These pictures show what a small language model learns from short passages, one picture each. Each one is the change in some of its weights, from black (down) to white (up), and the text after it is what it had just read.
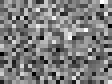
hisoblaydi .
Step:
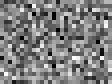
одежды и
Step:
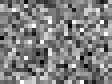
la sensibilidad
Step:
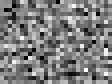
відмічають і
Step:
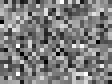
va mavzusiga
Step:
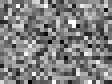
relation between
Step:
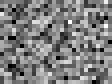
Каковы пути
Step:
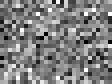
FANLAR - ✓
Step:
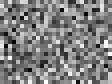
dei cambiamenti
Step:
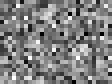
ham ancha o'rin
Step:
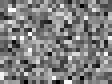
их рисков для
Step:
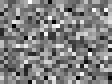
oshib, olimlar
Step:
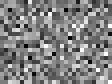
по направлениям
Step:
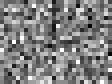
Vinchi yaratgan
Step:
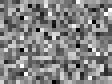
neonatology: an
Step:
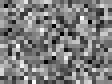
patrimonio en
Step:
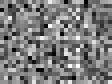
то сознание,
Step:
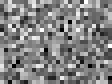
aan andere beurzen
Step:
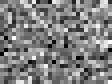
nafaqat iqtisodiy,
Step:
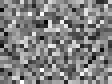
possibility of
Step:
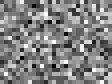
samarali foydalanish
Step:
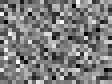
ishlash muddatini
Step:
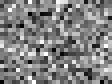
content marketing,
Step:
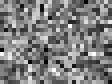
navlarida 90 –
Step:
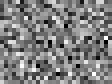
и «молодых
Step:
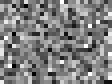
yaitu dengan
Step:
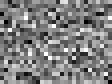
de investigação”,
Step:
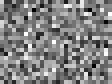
оценили, что
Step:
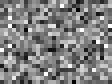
de asignaturas
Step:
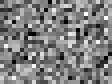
связи с этим
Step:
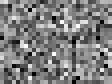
Bunday bazalar
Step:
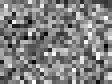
recomendaciones de
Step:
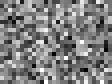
de tres especies
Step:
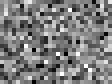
common approach:
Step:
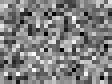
aprimorar a
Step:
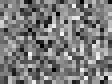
акроніми в
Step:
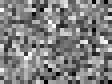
La utilización de
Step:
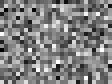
a frio conforme
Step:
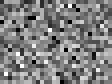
всё ещё
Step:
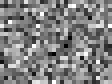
estudou isso,
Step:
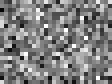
área de educação
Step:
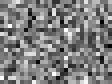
human collagen
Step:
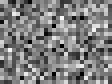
future of UN?
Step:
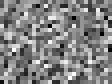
tourism and their
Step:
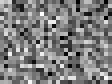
понять, как
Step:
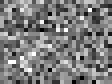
como una cadena de
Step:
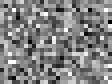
da clínica
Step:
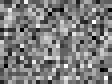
É sabido que
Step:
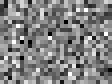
қатор фанлар
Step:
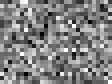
la investigación o de
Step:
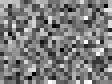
des Zugangs
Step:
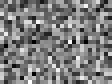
Armand Colin
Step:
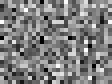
Yunus Rajabiy
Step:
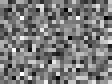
berasal dari orang
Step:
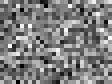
“como complemento
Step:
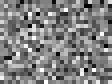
os finos pilares
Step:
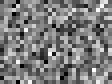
Do Polski
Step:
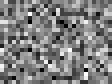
visi dan misi dari
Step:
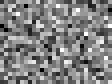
UOJ, donde
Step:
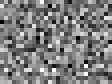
kelgusida mobil
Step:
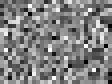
shaxs shakllanishidagi
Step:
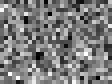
estratégia para
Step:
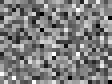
não da ocupação
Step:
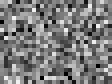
pesquisa em
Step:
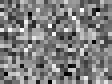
Stoffe A1
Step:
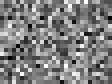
um consumidor que,
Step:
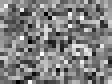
região norte de
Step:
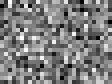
Definición 1
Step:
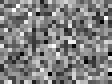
out its gaps
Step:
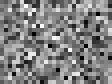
образования в России
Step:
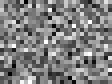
esperienze o
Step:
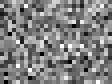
може перехопити
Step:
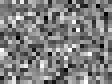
hombres (11
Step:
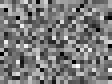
boshqaruv tizimiga
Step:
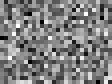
da Paraíba e
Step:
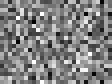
implicaciones de las
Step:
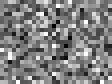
especiales o con
